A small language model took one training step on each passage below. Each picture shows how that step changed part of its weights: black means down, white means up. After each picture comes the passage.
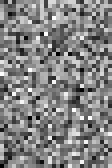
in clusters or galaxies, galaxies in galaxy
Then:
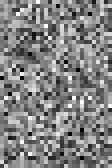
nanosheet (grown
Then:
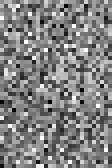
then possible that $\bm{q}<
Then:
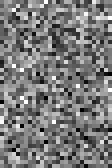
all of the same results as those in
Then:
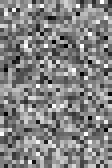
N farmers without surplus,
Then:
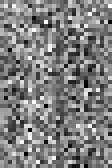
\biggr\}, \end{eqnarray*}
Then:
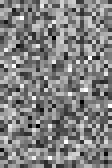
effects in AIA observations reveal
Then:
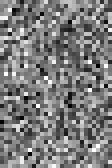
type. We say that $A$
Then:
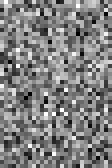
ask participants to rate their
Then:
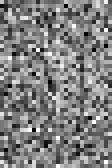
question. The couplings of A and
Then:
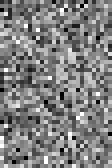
$$ Here $ s$ and
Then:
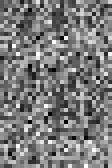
1$. We conclude for any vector
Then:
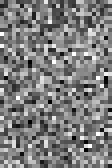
a case, the information from the black
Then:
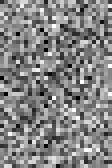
of all sets of the form $\{x
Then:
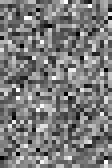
scale by virtue of the Equivalence
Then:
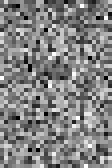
of a conserved current for arbitrary
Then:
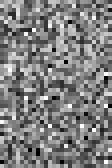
For the symmetric group $G =
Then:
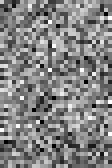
for the interface between two phases
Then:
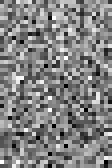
for the corresponding special multigraphs.
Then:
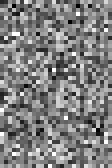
or annihilation, changing image
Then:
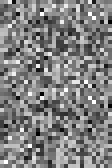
\left( \begin{array}
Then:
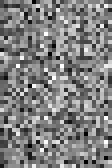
* \overline{H}) =
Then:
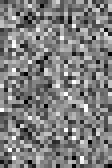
\int dP \,p^\mu
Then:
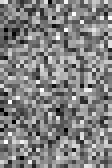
of electronic correlations upon changing of the
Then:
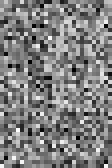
algebra $\hat{H}_n$
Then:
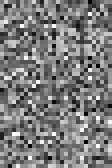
two mid-IR data points, therefore
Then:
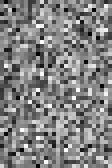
\bar{\tensor} {\cal
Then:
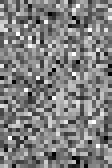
V\right)$~. \item
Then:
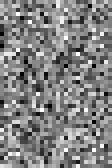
\begin{bibli} These
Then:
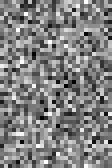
type on all domain boundaries except along the
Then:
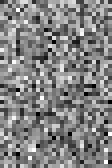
sum of an element from $U$
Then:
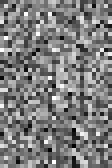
$\bclass_2$ is given
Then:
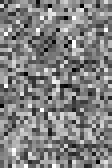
due to lack of expressiveness
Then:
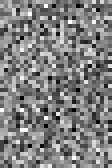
present, the most possible ways to treat
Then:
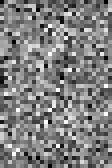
B : Type) (C : A
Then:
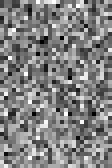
$% F$ is normal by virtue
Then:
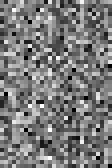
\EQN with $\vk
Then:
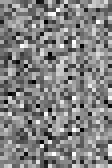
Surprising Physics** The most
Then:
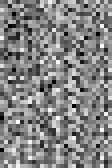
Today's largest problems, which often
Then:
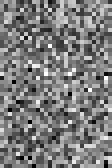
interactions decay. We simulate the population
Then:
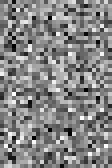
in Fig. 4 clearly can
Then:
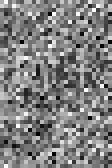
dimensions}, Phys. Rev. Lett.
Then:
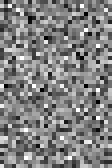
defined in the Sun-centered
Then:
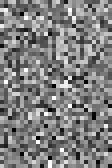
except probably the last one are well
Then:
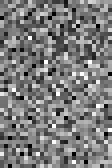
most the Hartog's number of
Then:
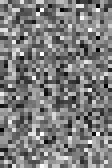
frank discussions with Carlton
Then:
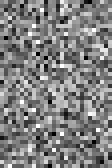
understanding the unusual low temperature
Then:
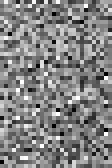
action of any one of its elements,
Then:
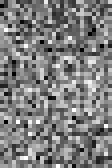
a different energy and phase offset that
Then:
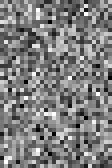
tensor $T_{ij}$ are given
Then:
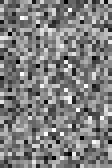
author's knowledge it's unknown whether there
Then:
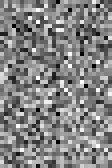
the gauge-dependent determinants.
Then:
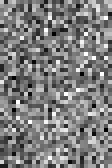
roundabouts, crossing
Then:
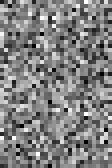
on linear invariance and the following simple
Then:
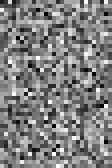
determined through influence factors only on its type
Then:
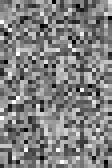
find the window start and end times that
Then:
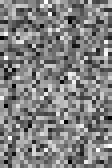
allowing the ETM to reach a thermal
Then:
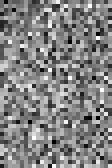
this required {\em assumptions} about the
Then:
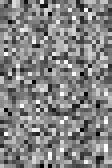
$-\alpha.$ On remarque que
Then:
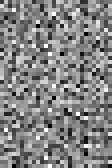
conditions. In the final section it is
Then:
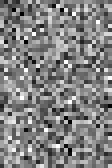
have thus established in this section
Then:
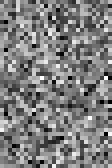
contacts with a constant current
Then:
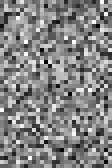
diffusion length). Although scattering is the only
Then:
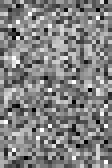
also visible when plotting the pseudo
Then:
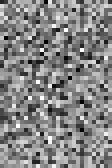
of these messages expressed explicit
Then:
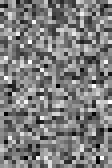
the nucleon mass, and
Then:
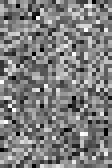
or absence of holes and
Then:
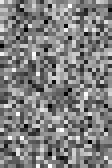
inclusions% \begin{equation}
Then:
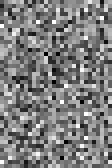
at all quantile levels across all
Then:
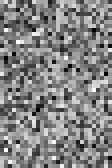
boson sampling as a special case of our
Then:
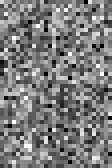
type $\vect\lambda$ and
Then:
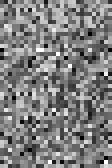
important interaction between the single-layer
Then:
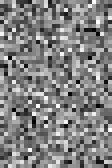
its ground state. We observe heating
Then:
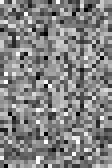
to choose this splitting so that its image
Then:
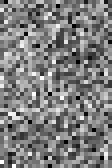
variation. Inspired by the
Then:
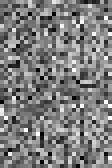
were evaluated using Romberg iteration.
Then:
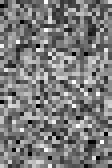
a small cost from a computational point of
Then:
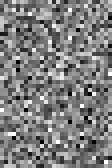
the ordinary Galerkin methods increase with
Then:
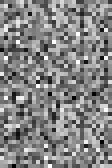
means of Neumann boundary condition. Therefore,
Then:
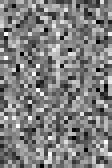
\chi S) \omega^{\alpha
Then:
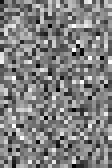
+ 0 \mmul x = x
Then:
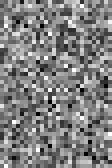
nm ND (b). Figure 5
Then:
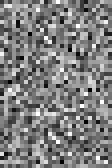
exists $D$ so that if \[
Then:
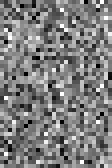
up all $k$ and
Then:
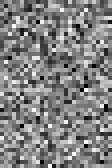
matrices in the inequality. However, the
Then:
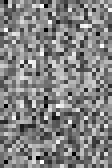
global levels, and solving them with
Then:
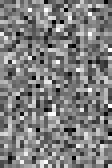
Assumption (H3) is about
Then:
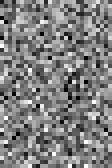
not been successful up to now.
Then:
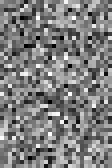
selection theorem, one can obtain structural
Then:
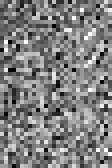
between nodes that are close to each other
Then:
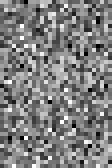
becomes \begin{equation}\num
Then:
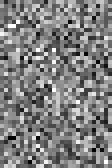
\tilde \Lambda j^{\,
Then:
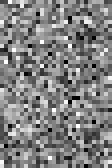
of~\cite{Gal99}. For
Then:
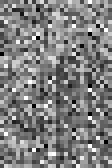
MC Glauber simulations at
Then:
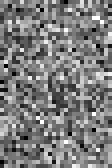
the approximate normalized antenna array gain
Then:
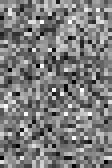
AUVs with the TVSD
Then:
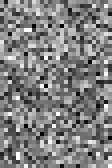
we define the eight generators of
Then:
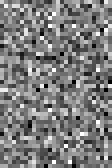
e\gamma$ is given by
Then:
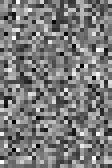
finger is still observed as the width
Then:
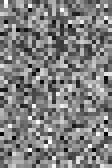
the transport. We simplified the procedure
